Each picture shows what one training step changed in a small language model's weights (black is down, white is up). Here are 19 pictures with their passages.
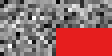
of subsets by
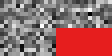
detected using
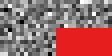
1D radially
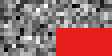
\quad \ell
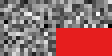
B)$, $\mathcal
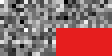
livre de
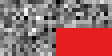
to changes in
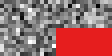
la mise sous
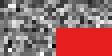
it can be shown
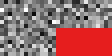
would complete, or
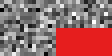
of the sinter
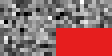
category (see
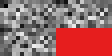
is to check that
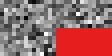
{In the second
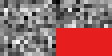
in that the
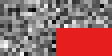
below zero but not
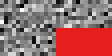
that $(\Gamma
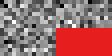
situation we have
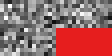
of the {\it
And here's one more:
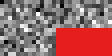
flows is shown
